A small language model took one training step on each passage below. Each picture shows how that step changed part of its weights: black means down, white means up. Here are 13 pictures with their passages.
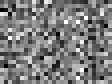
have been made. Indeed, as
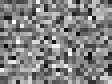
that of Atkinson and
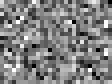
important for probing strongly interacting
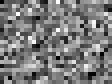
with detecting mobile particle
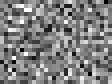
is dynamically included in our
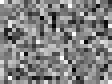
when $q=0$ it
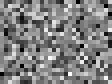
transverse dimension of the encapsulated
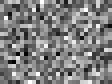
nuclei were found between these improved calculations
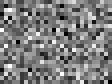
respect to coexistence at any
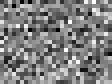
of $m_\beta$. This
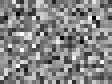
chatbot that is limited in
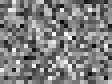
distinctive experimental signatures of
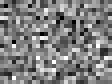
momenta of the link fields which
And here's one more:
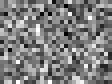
Fermion Universality at a
